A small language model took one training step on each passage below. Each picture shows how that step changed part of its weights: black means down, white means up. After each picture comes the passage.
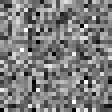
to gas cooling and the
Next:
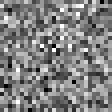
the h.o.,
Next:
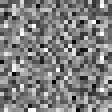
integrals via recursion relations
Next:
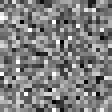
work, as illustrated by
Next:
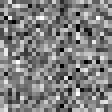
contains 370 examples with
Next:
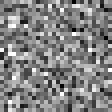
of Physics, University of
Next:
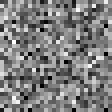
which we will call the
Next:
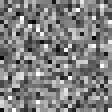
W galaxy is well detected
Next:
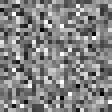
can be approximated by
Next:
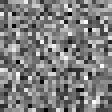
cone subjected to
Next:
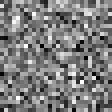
of the local electric field
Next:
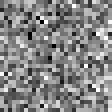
selected for a concept study
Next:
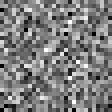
be mixed with the
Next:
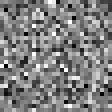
behavior. By measuring brain
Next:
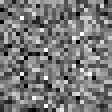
negligible impact on the resulting
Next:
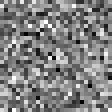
adopting a distance of
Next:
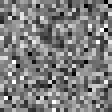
hypotension using deep learning
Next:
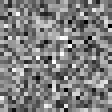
implementation with discreet components
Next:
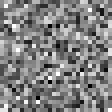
in a metastable
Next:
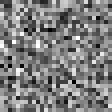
to the setting in
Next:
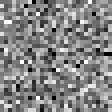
{\mathcal S}=
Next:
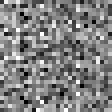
case, and show that
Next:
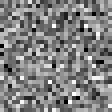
accuracy in space and
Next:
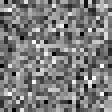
oscilloscope. The
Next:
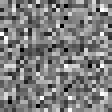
tangential stress is
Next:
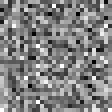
predict the dynamics of a
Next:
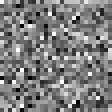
at low invariant mass is
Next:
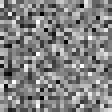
\sin \theta $
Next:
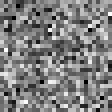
a joint optimization problem,
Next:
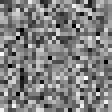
from the previous 3+
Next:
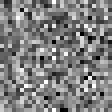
the LHC experiments
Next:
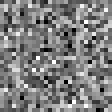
what we do here)
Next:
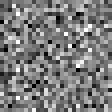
different assumptions made on
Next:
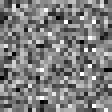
unity two-dimensional topological
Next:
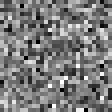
a significant transformation,
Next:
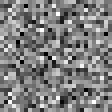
contribution to the total excess
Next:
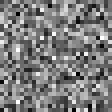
at the origin is given
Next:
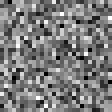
the influence function and
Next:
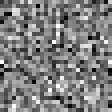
variation of the zero point
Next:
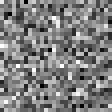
field, we obtain an
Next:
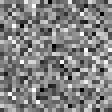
engineering method for
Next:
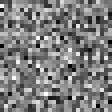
the two beams or to
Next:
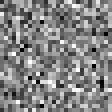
for the present experiment.
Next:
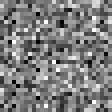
rate would not significantly affect
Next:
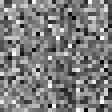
right hand side, its
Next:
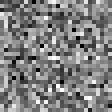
are not aware of
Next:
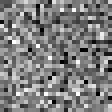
low frequency modes, so
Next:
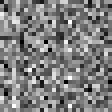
to produce hadrons,
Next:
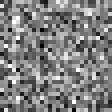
of the particle per unit
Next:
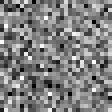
for both approaches are similar
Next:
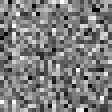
melting temperature,
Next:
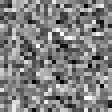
energy density of the background
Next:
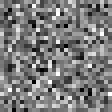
principle therefore these values should
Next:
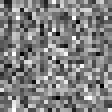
the corresponding eigenvalue of
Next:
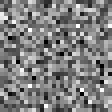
as full two-scale
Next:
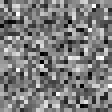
bound the probability that the
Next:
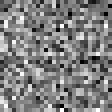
been applied to systems with
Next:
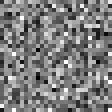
Furthermore, it is important
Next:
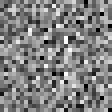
axis connects the symmetry
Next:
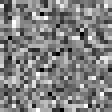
of equations (3)
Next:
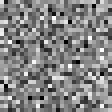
\log (\xi
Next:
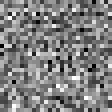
configuration of thin films and
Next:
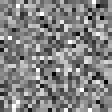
per le Nuove
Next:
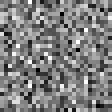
$ by the pair of
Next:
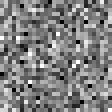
profiles using a combination of
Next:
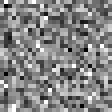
range of mean impact parameters
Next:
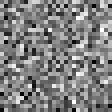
We note that for the
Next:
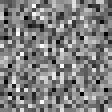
then considered the above mentioned
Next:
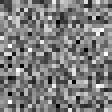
to the development of various
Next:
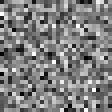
and ensuring the title
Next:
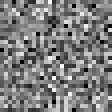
small parties.
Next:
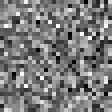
respectively. Similar changes were
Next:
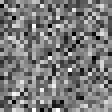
Newtonian gravitation,
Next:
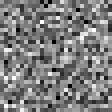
to {\it Planck}
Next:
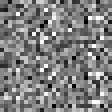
still unfeasible
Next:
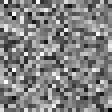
theory gives for energy
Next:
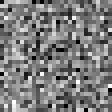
latency, and these
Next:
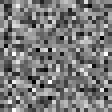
to compare these values due
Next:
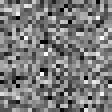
Cape Town and
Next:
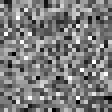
the negative samples.}
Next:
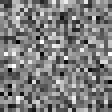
to the fermionic
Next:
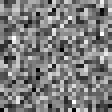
complementarity between the
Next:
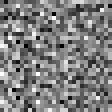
model is defined similarly to
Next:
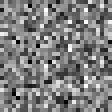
link exist or not in
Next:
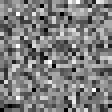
the condition that the eigenvalues
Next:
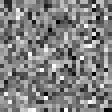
the best fitting template
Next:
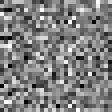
and mostly have exact
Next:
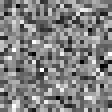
mass of the binary as
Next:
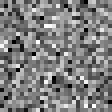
The hexagonal
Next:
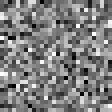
as the authors noted,
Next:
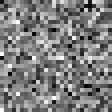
employed to bring out
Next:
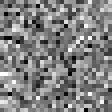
Therefore, we have
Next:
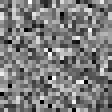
by the sum,
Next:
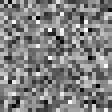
a 4-dimensional quantum
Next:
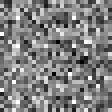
the current of the
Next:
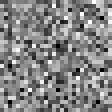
in performance owing to
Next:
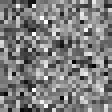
not allow us to accurately
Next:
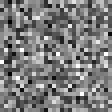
2) the total spin
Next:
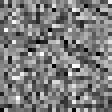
trend in the ratio of
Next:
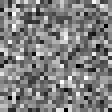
rate through the disc is
